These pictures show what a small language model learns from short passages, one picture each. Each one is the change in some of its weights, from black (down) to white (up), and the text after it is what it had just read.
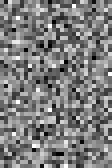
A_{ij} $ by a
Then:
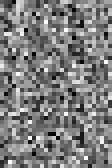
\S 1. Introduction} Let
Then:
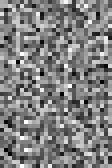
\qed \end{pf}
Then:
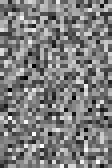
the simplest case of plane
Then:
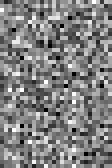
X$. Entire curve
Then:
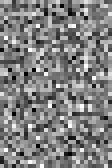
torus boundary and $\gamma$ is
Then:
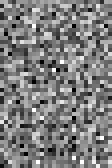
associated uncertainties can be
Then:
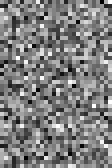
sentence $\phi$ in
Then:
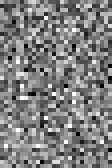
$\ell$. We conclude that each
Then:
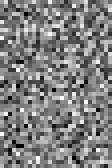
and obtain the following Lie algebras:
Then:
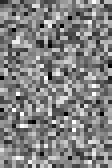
X_a$. We also let
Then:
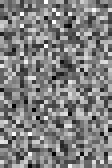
$\eps$ and that the
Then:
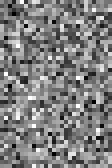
\\ With all this defined we may
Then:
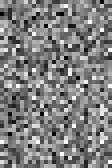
accounted for at the end
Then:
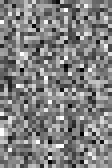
\subsection{Solution given by
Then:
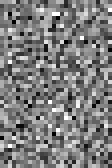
But $(\theta,a)\le
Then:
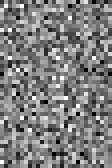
to completely eliminate the
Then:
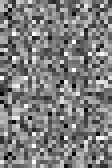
of the following two terms in
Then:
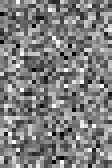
on concepts. All I am
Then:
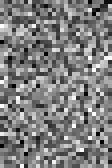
empirically show that the optimal
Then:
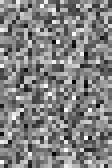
when the number of categories and the
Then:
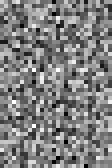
split sequences, and we complement
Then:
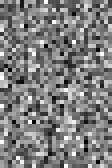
that one must pass the other as
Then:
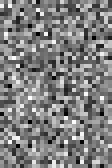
adapted to this context. In
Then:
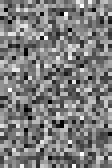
perturbation: \ben \left \{
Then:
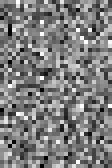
incorrectly given as
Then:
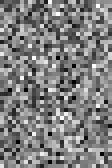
based on an adjustment of
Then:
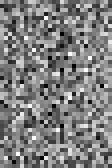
$\skrip$ of
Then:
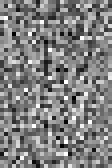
product formulation is identical for either type
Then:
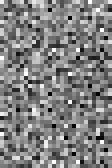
fulfills all the technical
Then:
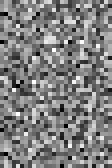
researchers have developed certain inhomogeneous
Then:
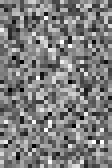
$\bPsi$ be the class
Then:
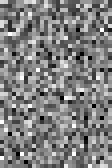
the incidence matrix $C$
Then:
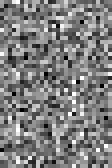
as in Section 2.1,
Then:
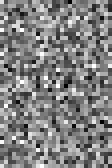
then \begin{align*}
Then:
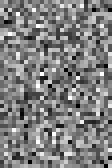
This implies that $p\neq
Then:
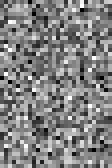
extension} (respectively a {\bf
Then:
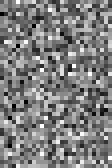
on $\Rp$ for every
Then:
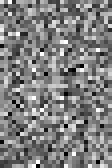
to go further into the logical
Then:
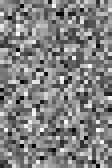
all directions; it can be constructed
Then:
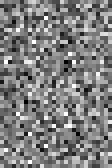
$\alpha ^i$ at
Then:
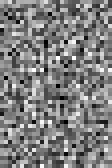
into the fundamental domain is dominated
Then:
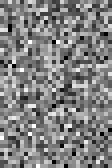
$E^*$ and the action from
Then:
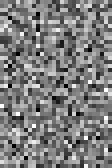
dynamics of system, they restrict the
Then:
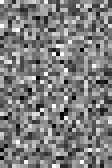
as in the first equation in
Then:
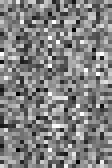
time series by equating map
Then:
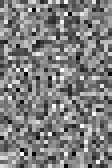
allows one to iterate the extensions
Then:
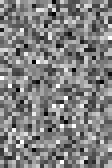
we propose a numerical algorithm to
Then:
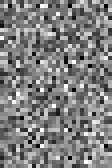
and Faouzi,
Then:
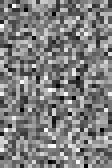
a family of \stable and
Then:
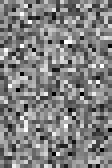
if $G$ has a normal
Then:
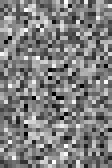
volume element induced by $g'$
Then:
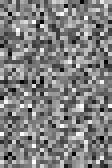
in view of the following Lemma:
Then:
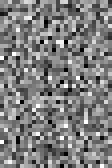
workable formalization been so
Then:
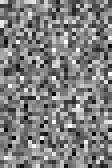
the choice of $m$, compare
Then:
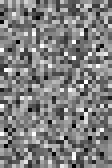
set the following values for the parameters
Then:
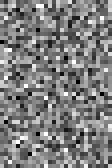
exact sequence \begin{eqnarray*}
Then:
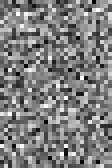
is more pronounced
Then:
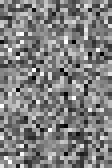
a consequence of its local nature,
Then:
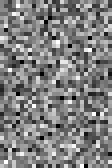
N$ be a map from an
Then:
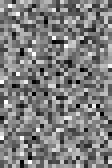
Note that if we use strongly
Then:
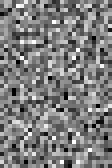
computing machine is called universal if
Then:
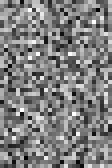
of $\bar \nabla$ is
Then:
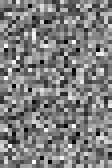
for different values of $\gamma$.
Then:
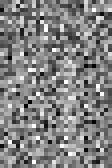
that this function is orthogonal to
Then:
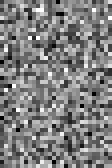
one can spread this relation
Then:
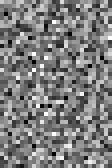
proofs below, we shall consider some
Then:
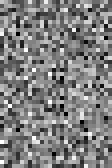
signed curvature, the reader can
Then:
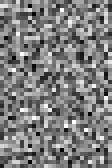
\qquad 0 \le i
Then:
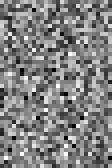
a set $Q$ of order
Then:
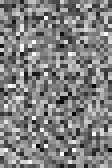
$\kappa_j$ are
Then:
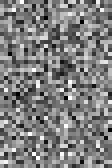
$n$ is usually much larger
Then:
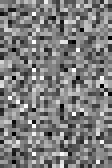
ending at distance at most one
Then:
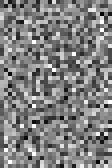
structures of vertex operator superalgebras,
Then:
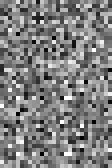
function for $G_n$;
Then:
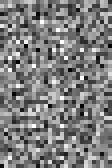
image is to iterate over all
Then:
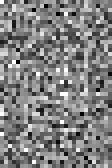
out an interesting consequence of the
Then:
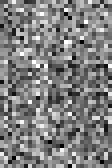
ht\Big (\frac
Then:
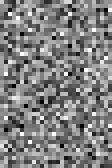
A \emph{morphism of
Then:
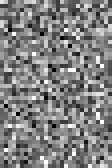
the fibre is a K\"ahler
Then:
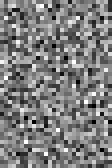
so locally \begin{eqnarray*}
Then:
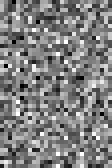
2 in [4] with two
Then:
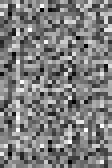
\sin{xy}, \text
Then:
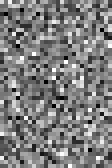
identical information. Nevertheless,
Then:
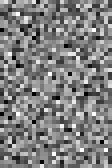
check whether a given rooted tree
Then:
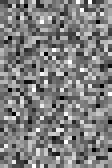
extra interior point. Thus we assume
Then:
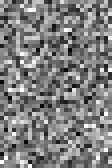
\mathrm{ell} }
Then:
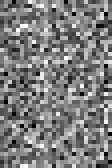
at 0 0 \setdots
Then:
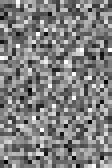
in detail since it is the first
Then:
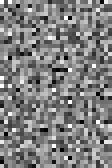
reduces the freedom to
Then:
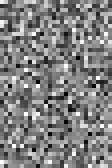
the discrete dynamical system determined by
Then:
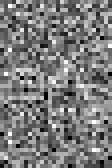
If $U$ is totally
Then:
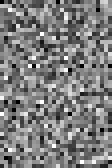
So one applies \cite[Theorem
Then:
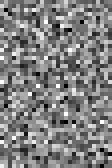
as \begin{align}
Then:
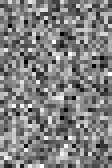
$E$ through the {\em
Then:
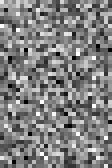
$$ where $\alpha\in
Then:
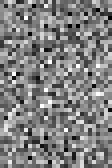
for pure hydrostatic
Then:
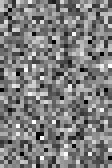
of Theorem $2$, we can
